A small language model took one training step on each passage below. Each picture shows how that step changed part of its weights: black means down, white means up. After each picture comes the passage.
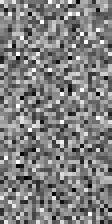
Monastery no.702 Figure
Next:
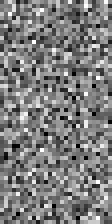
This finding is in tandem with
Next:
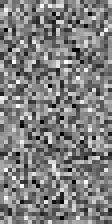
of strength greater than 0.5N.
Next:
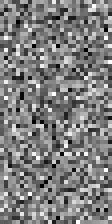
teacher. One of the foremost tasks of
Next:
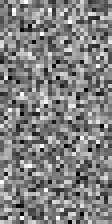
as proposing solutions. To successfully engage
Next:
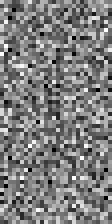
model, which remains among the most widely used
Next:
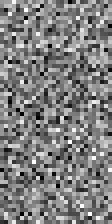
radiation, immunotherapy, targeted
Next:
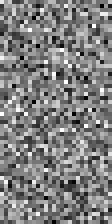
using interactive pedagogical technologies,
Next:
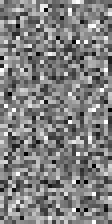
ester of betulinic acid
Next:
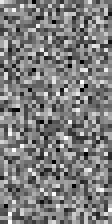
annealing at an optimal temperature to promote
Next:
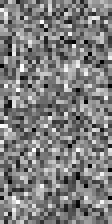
the process of choosing a solution.
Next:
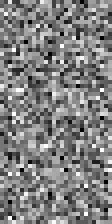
relevant web links related to the user
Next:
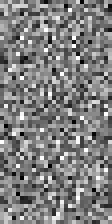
sperm head abnormality in the
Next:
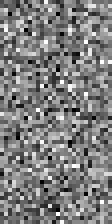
CSUT2(30 grams
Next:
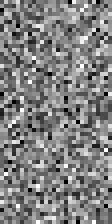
Civil Engineering, Abubakar
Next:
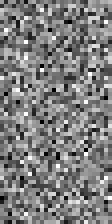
not differ significantly from zero. Then
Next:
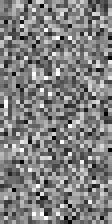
a point where the river flows into
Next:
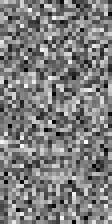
withdrawing, becoming
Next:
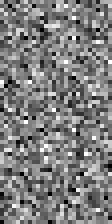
adaptive strategies enable systems to adapt
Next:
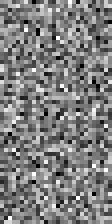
*Meaning and the Moral
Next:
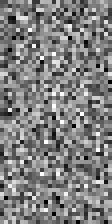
used for metallurgical applications. This study
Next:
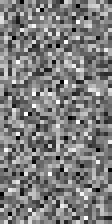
accuracy of load judgment, and
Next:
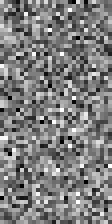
the Miocene reservoir
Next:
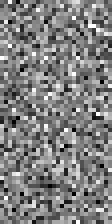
part of the Agency Assessment Project
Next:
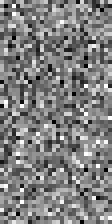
tests, a 3M NaOH solution
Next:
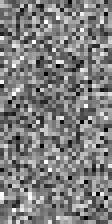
A. Olivier, R.
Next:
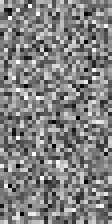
systemic. Learning is to construct
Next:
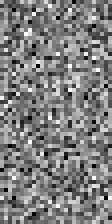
network protocol overhead, this results in
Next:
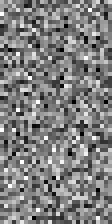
- Their varying degrees of
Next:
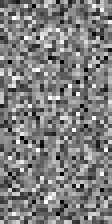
2013). Inventory control involves the
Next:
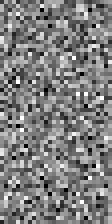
be related to various geological aspects affecting the
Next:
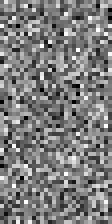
of Extensive Air Showers.
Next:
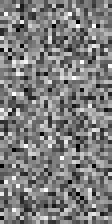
the students' lives. Only
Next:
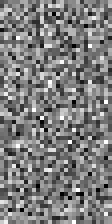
of urban trees can be maximized while
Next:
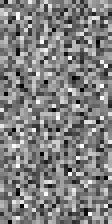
different across segments but was not affected by
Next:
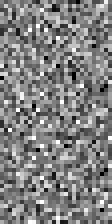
p.a. 2 Central Energy
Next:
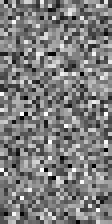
16]. In Asia, seaweeds
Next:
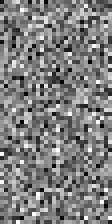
setup where some experimental results are available. Figure
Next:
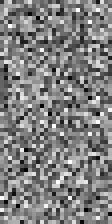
backscatter coefficient experiences a decline. The
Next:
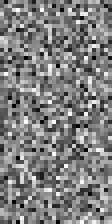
the pyrolysis reactor that
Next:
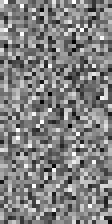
merely a collection of attributes but
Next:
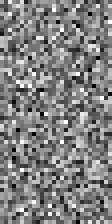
for analysing deflections in slabs
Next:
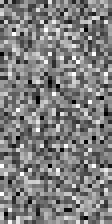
has been interpreted as a positive response to
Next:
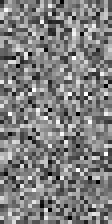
of the present boundary element. Example
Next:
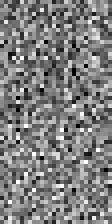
spacing and pitch length was evaluated
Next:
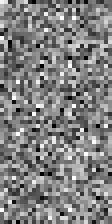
using KLP and beam collimation
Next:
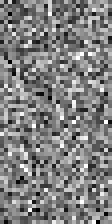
manuscript does not have specific data.
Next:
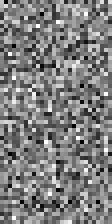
conducted to find a correlation, if any, between
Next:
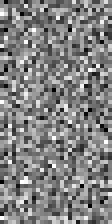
₂ Br ₄ Pale
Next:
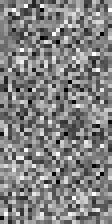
a month she had a redness
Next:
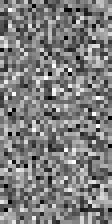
the TKPCS method retains a
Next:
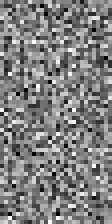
measurements is to identify the position of possible
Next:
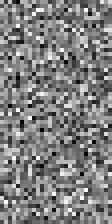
digital infrastructure based on modern requirements. -
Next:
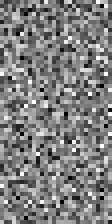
All the patients had positive blood culture for RM
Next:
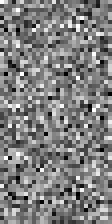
policies: - name: IsIcosAdmin
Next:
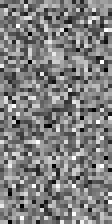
between social media usage and life satisfaction 4.
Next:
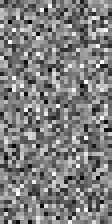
our previous study conducted in 2014 (3). In
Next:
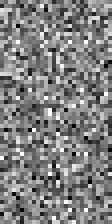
only the last two higher concentrations of
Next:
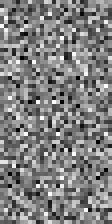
which dictates the form of the probabilities
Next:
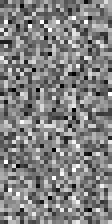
acknowledged as a crucial factor in
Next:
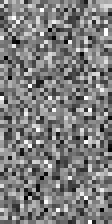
specimens treated. Setting occurred
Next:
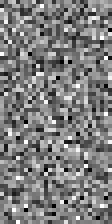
its operation and, therefore, generates outputs
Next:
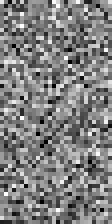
not fulfilled the obligation to
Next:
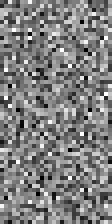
option. 5. Proposed System
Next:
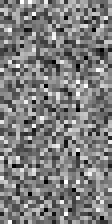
GrabFood services. The population consists
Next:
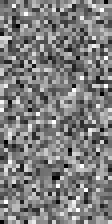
for loading at time t_0 , and
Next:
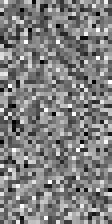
and applications. *Coord. Chem.
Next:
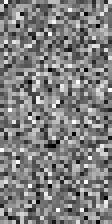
experimental period are shown in table 5. Data about
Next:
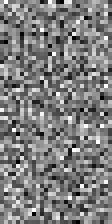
the development of ceramic pigments
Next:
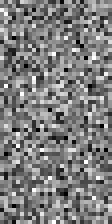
changed. Many new terms and ways of
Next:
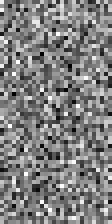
their resistance patterns. Out of all
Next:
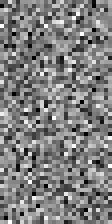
and Eastern Europe, which are
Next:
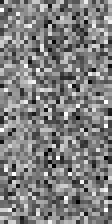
of the patients were between age group of 31
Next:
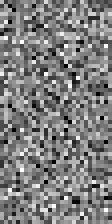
activity of the methanol extract of
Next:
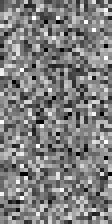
equations of the two-wheel
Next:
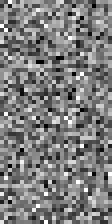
and innovative approaches to audience engagement. The
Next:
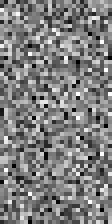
the sample was randomly selected from each
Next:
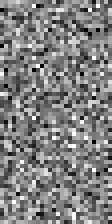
Glasgow University in 1921
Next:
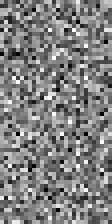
determined from events with two horizontal
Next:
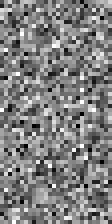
for listening for students and improving their
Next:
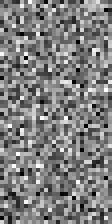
Pseudo-Complement helps
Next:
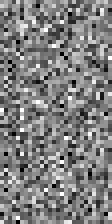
engineer's qualification, who carry
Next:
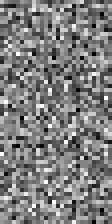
from the expectation to a large extent,
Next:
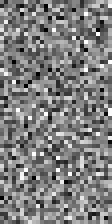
most MADM techniques, ranking is
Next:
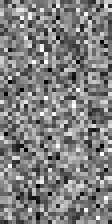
is progressively delayed by increased
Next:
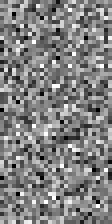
OpenCitations held **four International
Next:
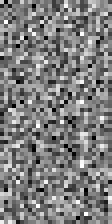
engagement reflects a vision of education as a
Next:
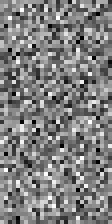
element thickness of 0.05mm
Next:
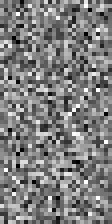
however selecting a value greater than 1 reflects
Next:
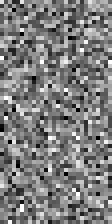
technology to preserve the environment for future generation.
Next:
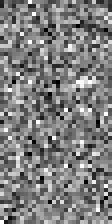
[4,6] and instead rely
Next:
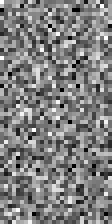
is 289 type 2 diabetic patients
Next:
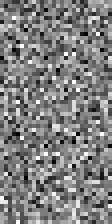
It is a systemic disease which means that it
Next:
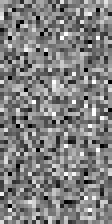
communicative and intercultural approaches in
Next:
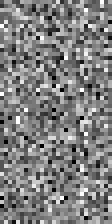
involved in their corresponding WP, assisted by
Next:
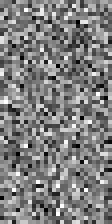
by the molecular weight of the different
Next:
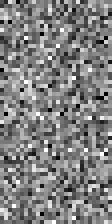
the technical solutions Optimizing -
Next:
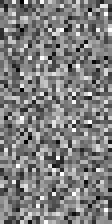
successful group of invertebrates and known
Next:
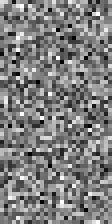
a cash flow identical to all
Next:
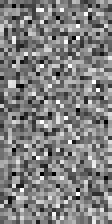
taken necessary precautionary measures against
